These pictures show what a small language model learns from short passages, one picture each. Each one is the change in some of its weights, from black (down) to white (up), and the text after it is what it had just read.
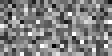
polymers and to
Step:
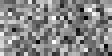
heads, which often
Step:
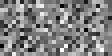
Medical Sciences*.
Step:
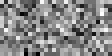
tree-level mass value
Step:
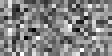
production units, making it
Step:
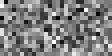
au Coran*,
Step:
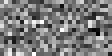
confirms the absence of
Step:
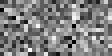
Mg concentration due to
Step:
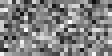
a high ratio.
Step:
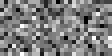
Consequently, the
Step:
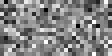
Gaussian mask and is
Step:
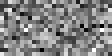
any high-dimensional
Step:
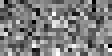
The research is called on
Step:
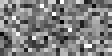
of various new strategies for
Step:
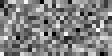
spheres. To
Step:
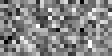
and is relatively close to
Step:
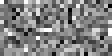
dynamic MRI reconstruction
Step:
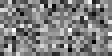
transmission are permitted.
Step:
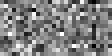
Another technique used is
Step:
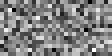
my long-term
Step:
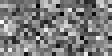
training pairs should be
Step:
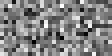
the direct hypotheses
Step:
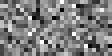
The third one is
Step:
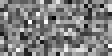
temel ve modern
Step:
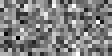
(investigated in
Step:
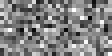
other bands were
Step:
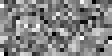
fee. The user
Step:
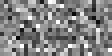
visibility of groups is
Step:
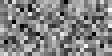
well as technology support
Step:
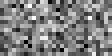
Lac with a redshift
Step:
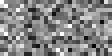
direct documentation has yet
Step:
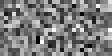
0$, to study a
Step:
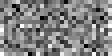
cultural, as well as
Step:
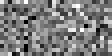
higher than a 4 to
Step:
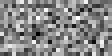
atau tidak
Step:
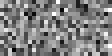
in disc stellar ages
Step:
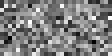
with disjoint
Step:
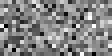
this field. Below
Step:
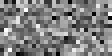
Going beyond event
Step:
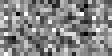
problem has been reduced to
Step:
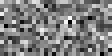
details. In this
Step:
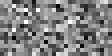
the input feature selection
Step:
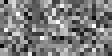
weak measurements can be
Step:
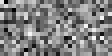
CERN Theory
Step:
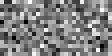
the annual return of
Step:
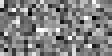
multiple scattered and single
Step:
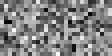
for all iterations and
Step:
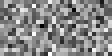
negligible changes,
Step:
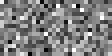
River basin.
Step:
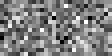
and videos that
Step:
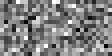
establishing a framework for
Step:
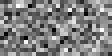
targeted to think about
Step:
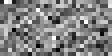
nonlinear optical process,
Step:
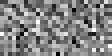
Yaqin va
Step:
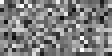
respectable accuracy, the
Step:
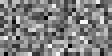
do restauro.
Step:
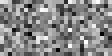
a wide variety of
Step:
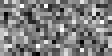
the electron depletion
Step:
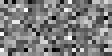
marginalizing over
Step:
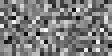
distance) was considered in
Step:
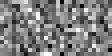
the UTAUT
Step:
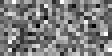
abordagem – em
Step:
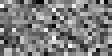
in addition to the
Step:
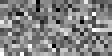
object of the research is
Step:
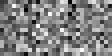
concept drift detection.
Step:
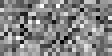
and smoke may
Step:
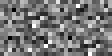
we suppress the
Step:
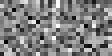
as well as the presence
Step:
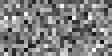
being studied to produce a
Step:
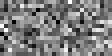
orders of magnitude
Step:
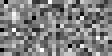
fator que influencia
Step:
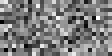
experiencing the
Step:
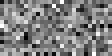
(minimum 50%
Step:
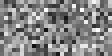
hidden sector
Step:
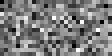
rivojlantirish ustuvor
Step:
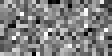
ingrained sense
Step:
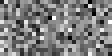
the goals helps
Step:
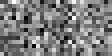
and S5). The
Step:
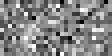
clinically and
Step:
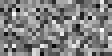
color image), and the
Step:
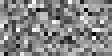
monitoring. Users
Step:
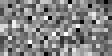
del pensiero:
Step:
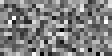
were carried out in the
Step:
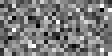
of Physics and Institute for
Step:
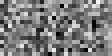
avocados that are
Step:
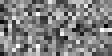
channel that an IT
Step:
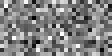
the publication time.
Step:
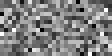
chaque année
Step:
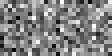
también tenían más
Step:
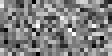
in turn calls for
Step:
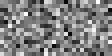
expect that lanes
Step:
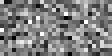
budget planning
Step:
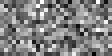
AG Dorf
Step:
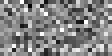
karena itu
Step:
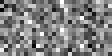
the interpretability challenges
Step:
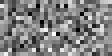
activity was observed in the
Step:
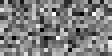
publik; dan
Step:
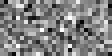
these candidate
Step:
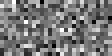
se considera que no
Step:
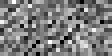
and Engineering Aspects*
